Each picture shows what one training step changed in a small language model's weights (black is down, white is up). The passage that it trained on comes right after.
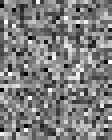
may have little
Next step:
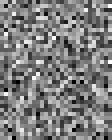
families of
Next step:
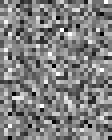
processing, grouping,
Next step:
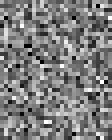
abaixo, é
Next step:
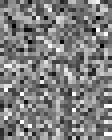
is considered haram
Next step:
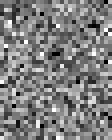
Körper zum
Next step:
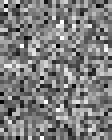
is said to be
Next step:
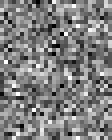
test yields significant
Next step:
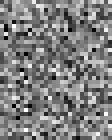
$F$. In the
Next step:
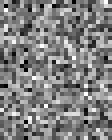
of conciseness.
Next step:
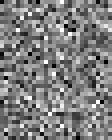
historical and
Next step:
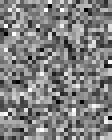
mere recall of
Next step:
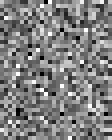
and approaches used for
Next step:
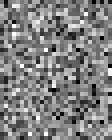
= 1$. From this
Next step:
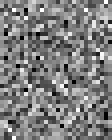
Proof.} It follows
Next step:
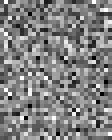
study participants showed
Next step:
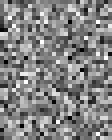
\gamma_i)$ is
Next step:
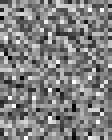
2 раза на
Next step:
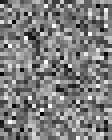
The main attention is
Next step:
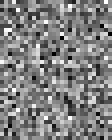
Work Ethics of
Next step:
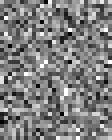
and extend the analysis to
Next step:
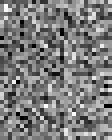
they can be used as
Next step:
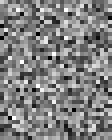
disk is changing
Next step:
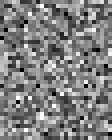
for the numerical
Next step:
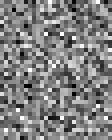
far as we know the
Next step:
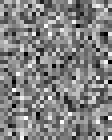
Gamification Das
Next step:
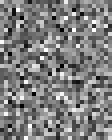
anemia blocks
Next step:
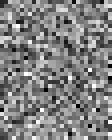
in the tangent to
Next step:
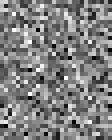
of $\mathcal{B}$.
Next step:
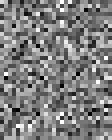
are relevant and
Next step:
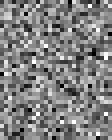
processes differs from
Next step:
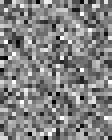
\caption {{\bf
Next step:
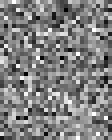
key quality parameters
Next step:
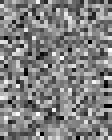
are presented in Table
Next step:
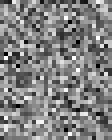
son texte
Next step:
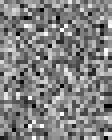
are providing information that
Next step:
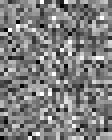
Italy, a
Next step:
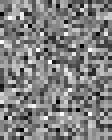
movement of workers
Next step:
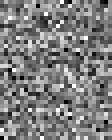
access the tool and
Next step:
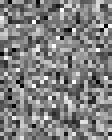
Cable Guy*
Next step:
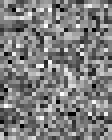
a single number,
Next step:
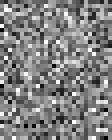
для товарів
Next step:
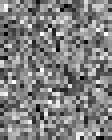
\rtimes H$ and
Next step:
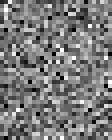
let us define its
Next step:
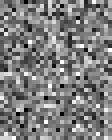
as well as future
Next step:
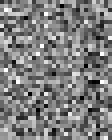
у резчиков
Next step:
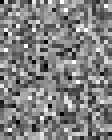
trees differing in
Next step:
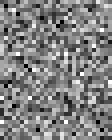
Selain itu,
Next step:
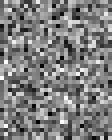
to online teaching
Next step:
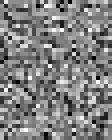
forms the reader
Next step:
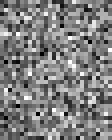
soil under periodic
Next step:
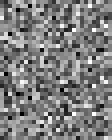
de lesões ao
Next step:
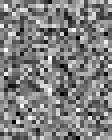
time and saving
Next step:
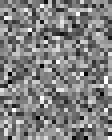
\] and integrating,
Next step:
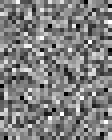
exist in the literature
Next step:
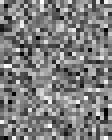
on emotions.
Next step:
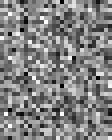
CEIC, se
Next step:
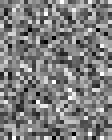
humanities among
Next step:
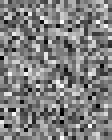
1$ and constant on
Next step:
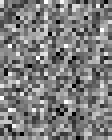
act trivially
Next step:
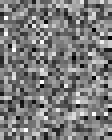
known to be the
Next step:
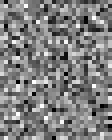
para controlar la
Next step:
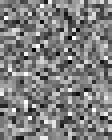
and the probability
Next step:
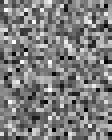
of any two distinct
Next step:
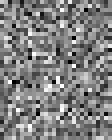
provides relevant
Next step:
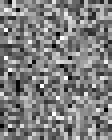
или иначе
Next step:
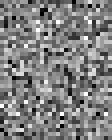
identify elements with
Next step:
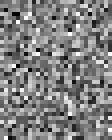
jaundice could
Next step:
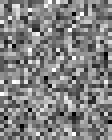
divisible by
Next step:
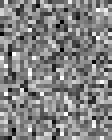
adalah unik.
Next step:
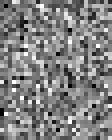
$A_i$ for
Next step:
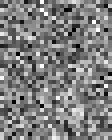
Charcoal is an
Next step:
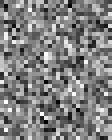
на всех
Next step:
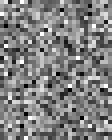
and the marginal
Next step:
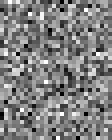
specific receptors
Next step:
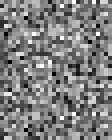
on a multiagent system
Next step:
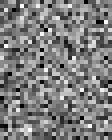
and its generalizations.
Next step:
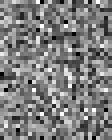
tumor areas.
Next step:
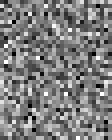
The survey results show
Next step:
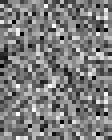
The requirements for
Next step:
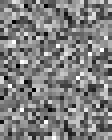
thank Jean
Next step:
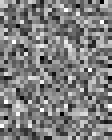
of ways in which
